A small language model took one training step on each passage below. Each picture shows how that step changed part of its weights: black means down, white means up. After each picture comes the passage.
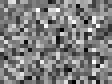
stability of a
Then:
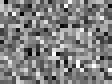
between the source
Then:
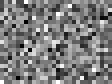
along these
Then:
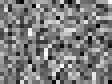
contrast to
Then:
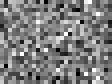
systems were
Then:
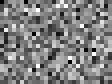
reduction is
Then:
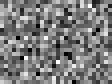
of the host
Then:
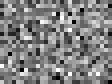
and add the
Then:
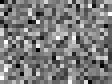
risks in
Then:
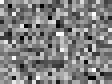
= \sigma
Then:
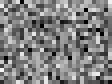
be able to
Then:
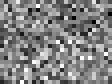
completely different
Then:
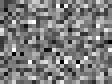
ТС в
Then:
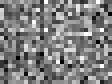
X and Y,
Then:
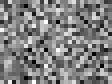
produced by
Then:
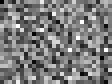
we have as
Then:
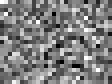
puts the
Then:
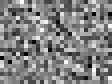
it takes
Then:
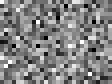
fixed number
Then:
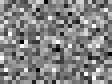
and deliver
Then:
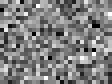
variables is
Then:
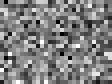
which may be
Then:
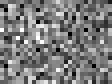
ve ona
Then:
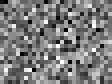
prevalence of
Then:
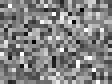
different sdB
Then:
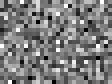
leading to
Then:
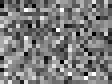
in the performance
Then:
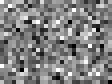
and stayed
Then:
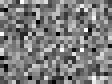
The dependence of
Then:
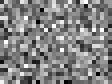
state information of the
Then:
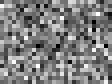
parameter so that
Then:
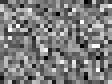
wants to
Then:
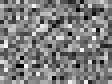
more realistic in
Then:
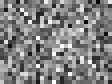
of sources.
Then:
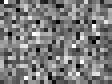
list is
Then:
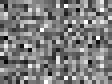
что от
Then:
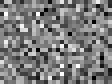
turns out that
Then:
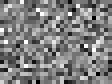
delay or the
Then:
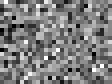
mundo real
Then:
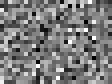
a set of
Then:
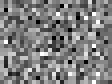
components were
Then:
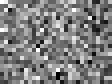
computed with
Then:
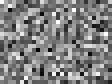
exposed in
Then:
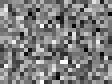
tot het
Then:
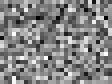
order parameter
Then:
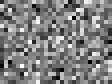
results demonstrating
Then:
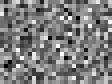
As pointed
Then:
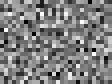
emission is
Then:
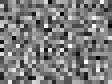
are used to
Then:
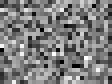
the data shows
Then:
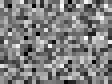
the cusps
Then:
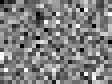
del tipo
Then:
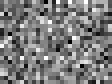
HR :
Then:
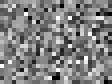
of analysis and
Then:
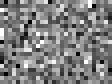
this problem
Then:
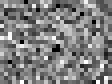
BFS and
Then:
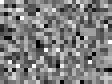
mito do
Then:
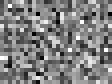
we take
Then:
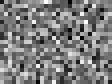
of eq.
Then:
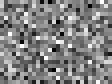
learning and
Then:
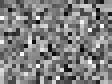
dynamics of
